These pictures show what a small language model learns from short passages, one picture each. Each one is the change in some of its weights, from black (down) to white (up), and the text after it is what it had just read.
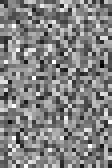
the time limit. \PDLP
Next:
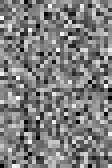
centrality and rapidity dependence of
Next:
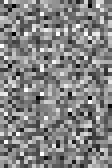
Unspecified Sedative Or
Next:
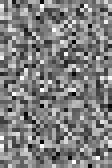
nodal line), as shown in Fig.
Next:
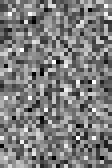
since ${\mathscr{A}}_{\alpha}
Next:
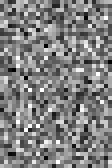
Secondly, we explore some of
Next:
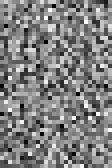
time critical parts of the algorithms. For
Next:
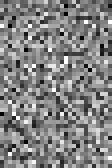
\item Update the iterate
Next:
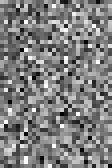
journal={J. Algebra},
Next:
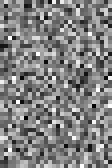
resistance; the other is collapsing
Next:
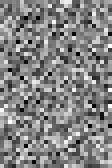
of graphene. A small
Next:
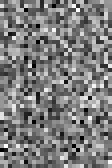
random interactions and hopping, and a
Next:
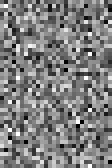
a \textit{latin square},
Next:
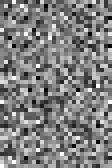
the coequalizer of the continuous
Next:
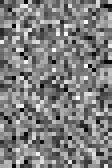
assume that for any positive numbers
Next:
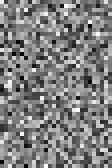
can move to neighboring sites ({\it
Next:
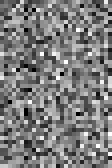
engage in bidding
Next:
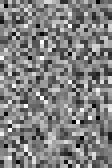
frozen magnetic field acquires
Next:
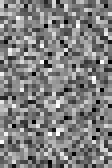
fact that the formula $\pi$ it
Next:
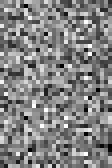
NW clump\\ \hline
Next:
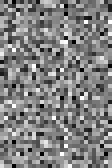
\cite[proof of Theorem
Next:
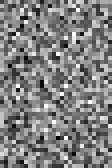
Turing patterns with their own characteristics and
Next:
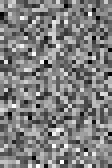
the $\bf 28$ representation.
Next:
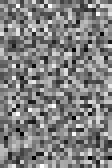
TF-IDF Procedure."
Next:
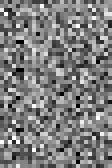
to make Abstract Algebra more
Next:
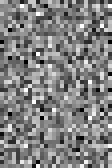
*k* susceptible
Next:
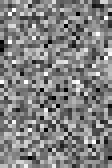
qualitative behavior is similar to the one
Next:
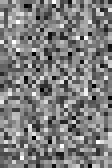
scattering rate as a function of Ca content
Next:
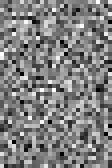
of lines). Alternatively one can
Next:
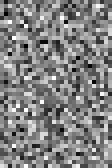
ascribed to the fact that sample
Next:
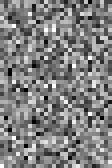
nature of the FFLO amplitudes
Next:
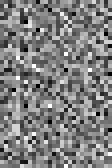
a non-trivial choice for the function
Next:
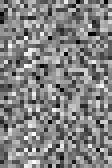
particular, the pathwise result is shown
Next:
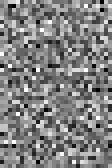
Simulations of Doped,
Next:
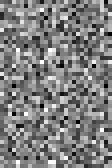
whereas the outer ones will be equipped with
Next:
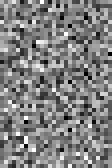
\rangle$ and inductively $$\langle
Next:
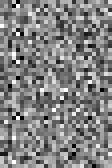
an FS sequential convergence space the
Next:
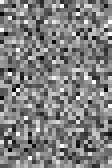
superconductivity. The resistivity
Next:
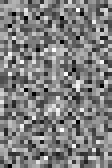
detailed description of AGN feedback, as
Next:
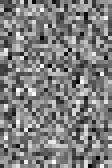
and we can safely consider
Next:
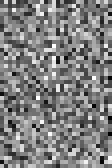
Also language equivalence, emptiness,
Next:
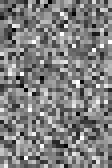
if we try to assign a temporal
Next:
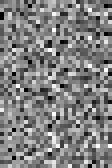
orbital energies (parabolic
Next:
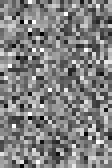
0} \lambda$. Therefore, for
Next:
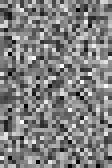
and then as a NATO
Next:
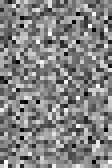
therefore not inconsistent with the level of
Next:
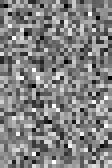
optical mode at $\Gamma$ for different
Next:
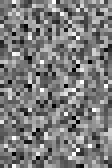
temporal separation, a pattern widely
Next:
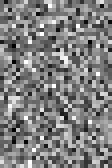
function $F(\sigma)$ in
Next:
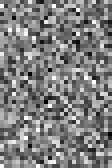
phase. Our results suggest that the cluster
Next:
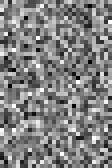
the total operating cost of a call
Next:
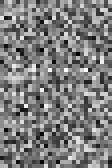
influence on trapping efficiency during
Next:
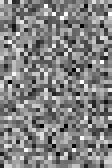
resulting from vanishing cycle conditon
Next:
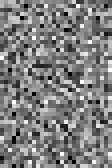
`rank(x)` is
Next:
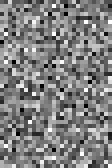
\textbf{direct successor}
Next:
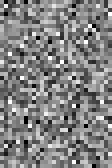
They realize an idea that these states
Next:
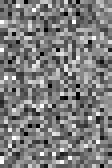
Let $Z$ be a local complete
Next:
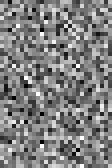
effectively eliminating correlations overall.
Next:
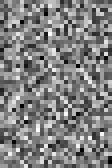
boxes in the partition. Here
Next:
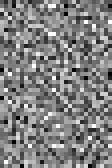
\subsection{The infeasible
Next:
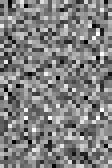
nodes encodes the topological connections of
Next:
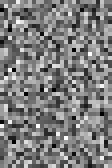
it can be diagonalized, and its
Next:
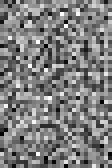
is satisfied, will have a real
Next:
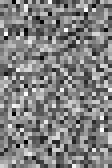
may be obtained by plotting the spectral
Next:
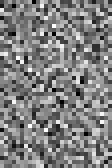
we get: \begin{enumerate}
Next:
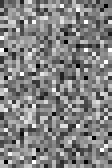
\end{align*} By the conditions
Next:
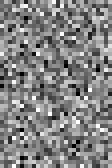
independent of the waiting time for more
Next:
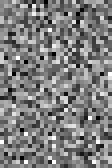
We measure the four-photon coincidence
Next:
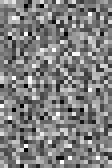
$x$ and open subsets
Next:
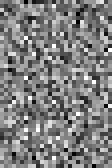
list. We give a short summary of
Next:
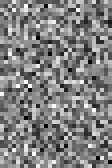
source. These results open the way for
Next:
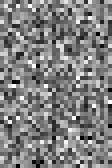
and P.~Leroux,
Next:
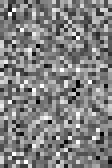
appropriate component of the fluctuation field
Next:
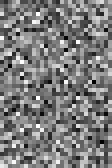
explain, implies that the integral
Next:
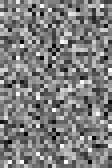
ratios less than 4:1, since
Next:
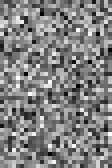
for the correspending Hamiltonian in
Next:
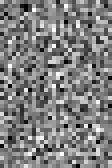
existence of $\rho$ conservation
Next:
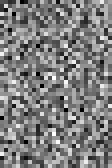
of those classical statistical methods, such as
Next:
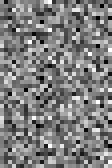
(\ref{conv}), in which case
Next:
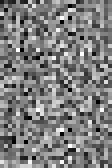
common $r$ vertices such that
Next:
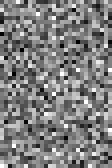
expressions are identical in the infinite-level
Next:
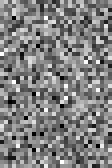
of crystals (PB cell
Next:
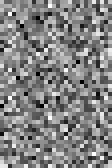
corrected in the final paper
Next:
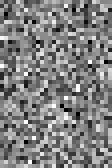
finite $A'$. For that we have
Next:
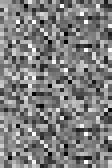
\right) \right) =
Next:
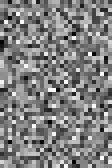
you can show that the contact condition is
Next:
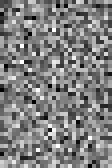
graph divide is the knot
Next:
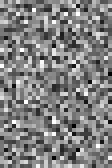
numerically solving the constraints become significant if we
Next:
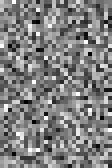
words "Not withstanding the
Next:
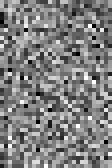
theorem. The idea is to use
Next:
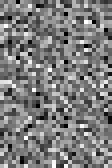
vanishing odd \coh\ on which
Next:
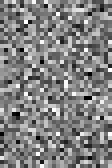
Studio software \\ T2 &
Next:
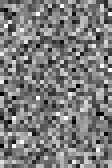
of two genus one curves, then
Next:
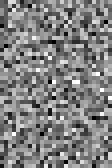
is only one way to obtain this
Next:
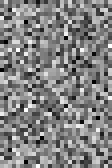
use the fact that the cumulative distribution
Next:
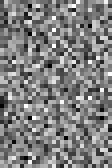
tree with the given vertex degree sequence is
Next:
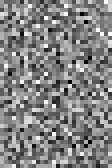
by other CE\&O
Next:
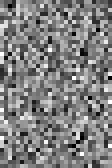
we show that the phase-shift is
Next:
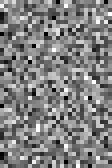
definite. Suppose $\bfH =
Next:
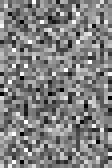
In the statement of Corollary 1, I
